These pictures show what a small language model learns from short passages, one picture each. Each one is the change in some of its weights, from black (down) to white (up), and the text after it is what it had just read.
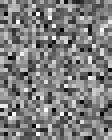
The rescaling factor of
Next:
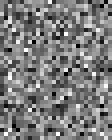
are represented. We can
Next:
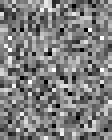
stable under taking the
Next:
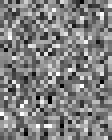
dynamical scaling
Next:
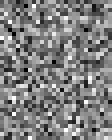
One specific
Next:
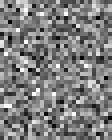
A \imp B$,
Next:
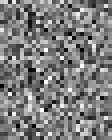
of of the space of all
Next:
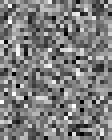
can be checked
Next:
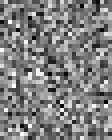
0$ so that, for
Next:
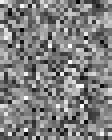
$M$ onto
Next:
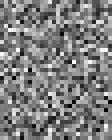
we deal with the
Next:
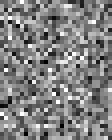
dynamical correspondences
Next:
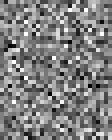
copresheaf on
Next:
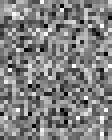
a subset of monic
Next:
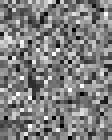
the model of second and
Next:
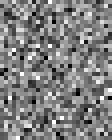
that about 5 extra
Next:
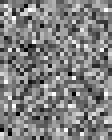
loop $\ga$ on
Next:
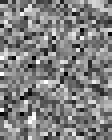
$\mathcal{I}$ of
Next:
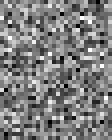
from the free group
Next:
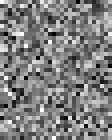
$z^n$ and
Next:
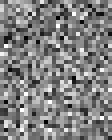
perpendicular to the
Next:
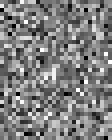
aimed at
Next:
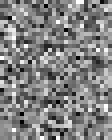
$l$ such that
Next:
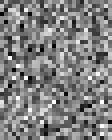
an arbitrary word
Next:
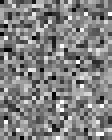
Experiment 5
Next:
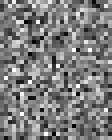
a quotient of
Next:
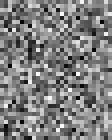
of the Carleman
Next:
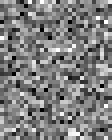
\subseteq X$ a linear
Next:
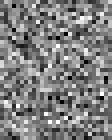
paragraph is not
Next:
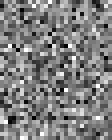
a restricted structure. For
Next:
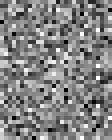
$$ 0{\longrightarrow}
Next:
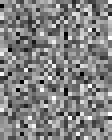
and (b) of
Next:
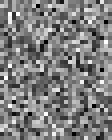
the braid approach
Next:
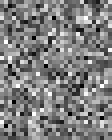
time $0$ to
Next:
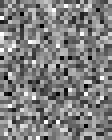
(with diagonal elements
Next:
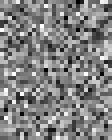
$S$ be the set
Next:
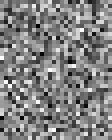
elements $x_\sigma$
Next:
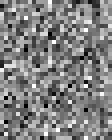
one wishes to
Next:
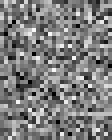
function \eqn &&
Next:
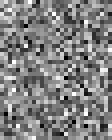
for strictly
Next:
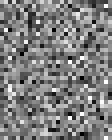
of type V, there is
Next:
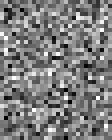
realized via the
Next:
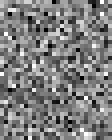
he introduced the two main
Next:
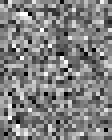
lower bounds, assume
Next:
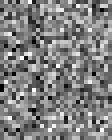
to find the necessary
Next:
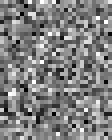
\end{equation} For
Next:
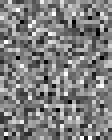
-$stable rv
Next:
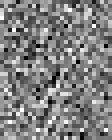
number of a graph in the
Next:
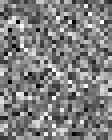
straight lines
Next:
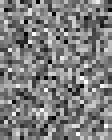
S^4$ the group
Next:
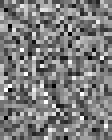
integral equation of the first
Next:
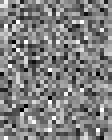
virtual element
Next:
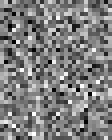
would like to
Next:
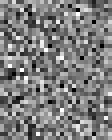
of $m$-dependent
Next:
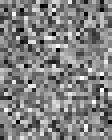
Hawkes process
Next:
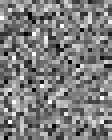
behavior of
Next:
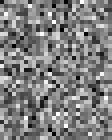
the Fermi coordinates
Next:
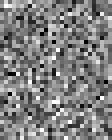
if the eigenvalues of all
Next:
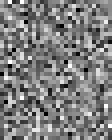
function is proposed as
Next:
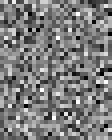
of the test function.
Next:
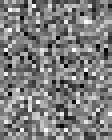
These subtle points
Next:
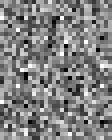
graph $\psi$ to the
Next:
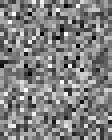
follows. We have $$
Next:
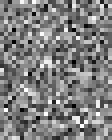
status resulted from
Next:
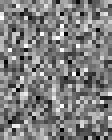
be its normal form. If
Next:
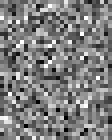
approximation $X_r
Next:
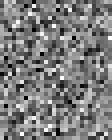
Next, we apply
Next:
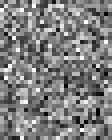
the argument from Theorem
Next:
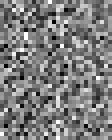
we expect that the
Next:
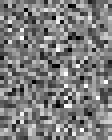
contains precisely one
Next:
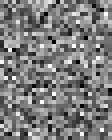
the maximal spectral
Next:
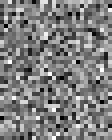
unit and take the
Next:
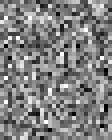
remainder is a term
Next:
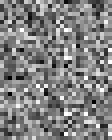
is a finitely generated
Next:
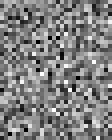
for the discussion and
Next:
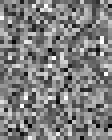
normalizations we have for
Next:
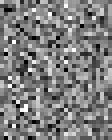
S_x h_t
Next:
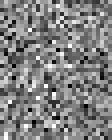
satisfies the following property: there
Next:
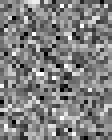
Note that a Lie
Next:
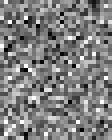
on the real number line
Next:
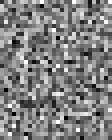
enough. So
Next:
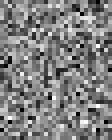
from \cite{F}
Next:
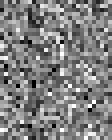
to be sufficiently large
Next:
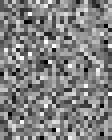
a similar way as was
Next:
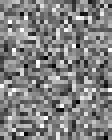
generated by a point
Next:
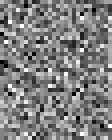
Since $\tau_n =
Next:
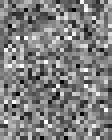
smallest index for
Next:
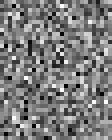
is satisfied. There
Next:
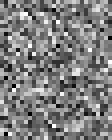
à une
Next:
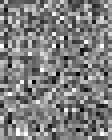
arbitrary sequence in
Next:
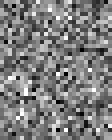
r)$. A straight
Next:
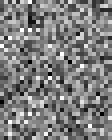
to the best of our
